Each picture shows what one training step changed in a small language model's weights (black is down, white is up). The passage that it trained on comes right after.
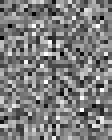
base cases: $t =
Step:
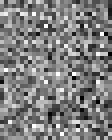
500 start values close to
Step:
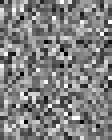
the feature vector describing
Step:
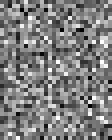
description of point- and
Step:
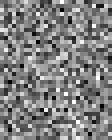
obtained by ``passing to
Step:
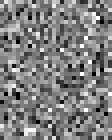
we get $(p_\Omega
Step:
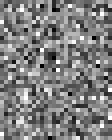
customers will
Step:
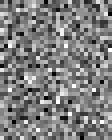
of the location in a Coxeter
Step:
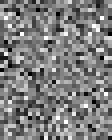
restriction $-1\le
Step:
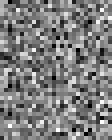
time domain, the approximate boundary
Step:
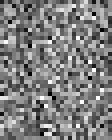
coinvariants. Then the
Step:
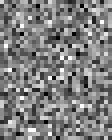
and {\em outside} all
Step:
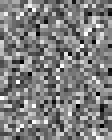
the present work. An
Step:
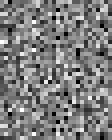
that the sequences of the
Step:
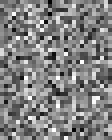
In this paper, for
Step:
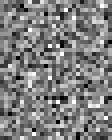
and uniqueness starting away from the
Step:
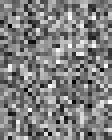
have, of course, the
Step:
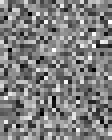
one. As a result,
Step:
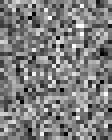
If the spatial positioning of
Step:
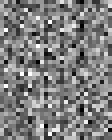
thresholding in regression or
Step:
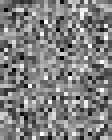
different localization paramters
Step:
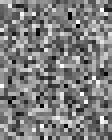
Partial Rigidity}
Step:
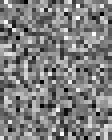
fix $\lambda>0$.
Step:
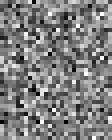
if $G$ is a
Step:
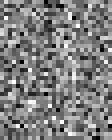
and a rotation by an angle
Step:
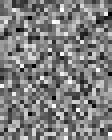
is a constant. In four
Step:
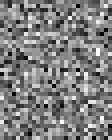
randomly generate the imaginary and
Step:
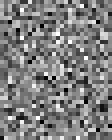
us assume that the microscopic
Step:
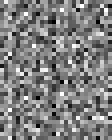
0.3cm Let
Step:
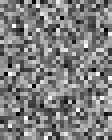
$G$ has a
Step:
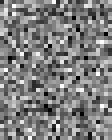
from the survival function
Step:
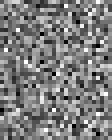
having two equal columns its determinant
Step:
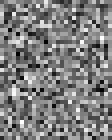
of (\ref{prob}).
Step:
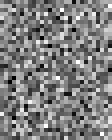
c c} Elemento
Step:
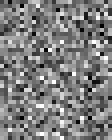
I would like to thank the
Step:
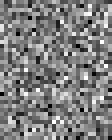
Using $\iota_1$
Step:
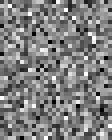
the smoothness of $K$,
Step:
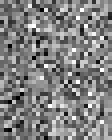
\colon H_X
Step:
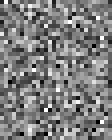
that it is essential that one
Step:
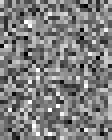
vertical strip of width
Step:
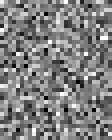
a subset of cardinal five
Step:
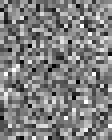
uniquely. Since $S$
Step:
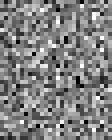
in this situation, the reduced
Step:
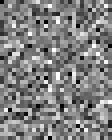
methods, since this approach is
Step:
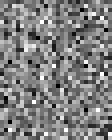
we may choose a sequence
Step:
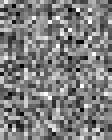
\sum_{\xi \subset
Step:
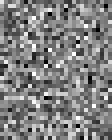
motion with explosion in finite
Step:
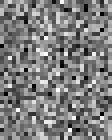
G_n( k
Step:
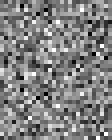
we shall prove the following
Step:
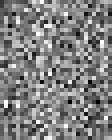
Carlo Alberto
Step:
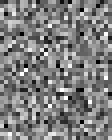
\end{equation} for
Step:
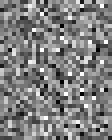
indexes filter iterations. This
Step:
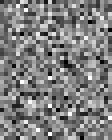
and \B-sequences in
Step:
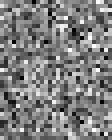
this operation we obtain a certain
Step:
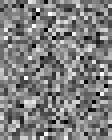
it is a very difficult case
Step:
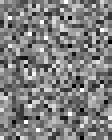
There are many deep results in
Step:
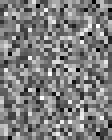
longer increase. While the
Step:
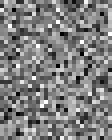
is separable in the sup
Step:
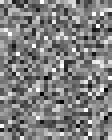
\centerline{\bf Noncyclic
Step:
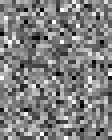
we derive homogenized equations for
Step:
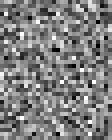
\cosh x$ is
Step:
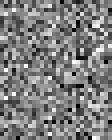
time reversal, see
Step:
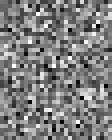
to $Y$. We define
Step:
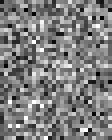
Write $qq' =
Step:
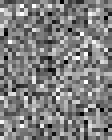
The two commutators are
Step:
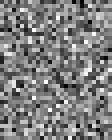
differentiation from $p$.
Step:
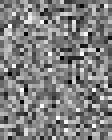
do not seek for direct
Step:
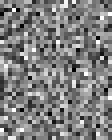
the valuation ring $R$
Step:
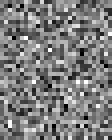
inequality in strong form and in
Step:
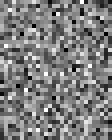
$c$ at time
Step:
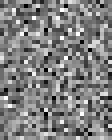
other third-order limiter
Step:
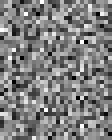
estimates)} Let $n
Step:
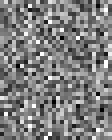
the opposite to that of
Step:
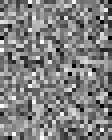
hypergeometric functions. Indeed,
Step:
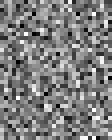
{\bf Mathematical Subject
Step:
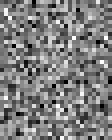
is integrable), then the almost
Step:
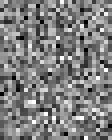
beam model. We investigate
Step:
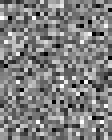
answer to Aissen's
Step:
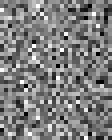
our definition of the involution includes
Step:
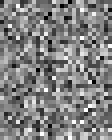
We now define the desired partial
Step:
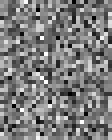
R \}, $$ the partial
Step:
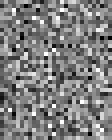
and second-order adjoint equations
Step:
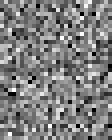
proof here. \endproof Now
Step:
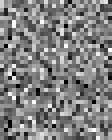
as a heavy
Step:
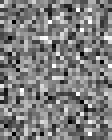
\sum_{F \in
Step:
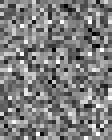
are $2 \times
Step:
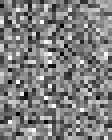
and Phrases:
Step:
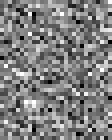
on Soliton
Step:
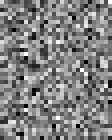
variants of the approximation property
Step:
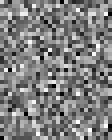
P that are smaller than
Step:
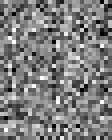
delay time at yard
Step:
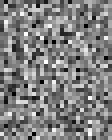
define \begin{align*}
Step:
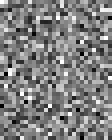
proved that multiplicities in a
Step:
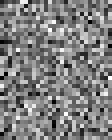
of a lower-bounded
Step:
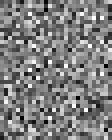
Gambaudo and
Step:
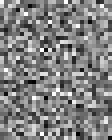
Moreover, for each such vector
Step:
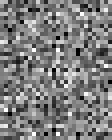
orientation of the boundary component
